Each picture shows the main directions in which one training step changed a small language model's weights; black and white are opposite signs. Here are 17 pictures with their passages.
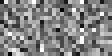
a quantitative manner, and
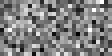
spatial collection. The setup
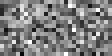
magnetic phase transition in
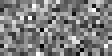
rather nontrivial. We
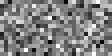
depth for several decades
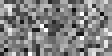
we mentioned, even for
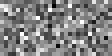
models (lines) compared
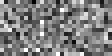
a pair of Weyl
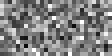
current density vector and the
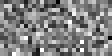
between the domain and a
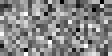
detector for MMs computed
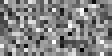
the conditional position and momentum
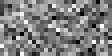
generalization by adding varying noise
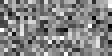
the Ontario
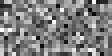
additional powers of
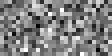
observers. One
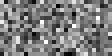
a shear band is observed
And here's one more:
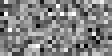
interlayer couplings.
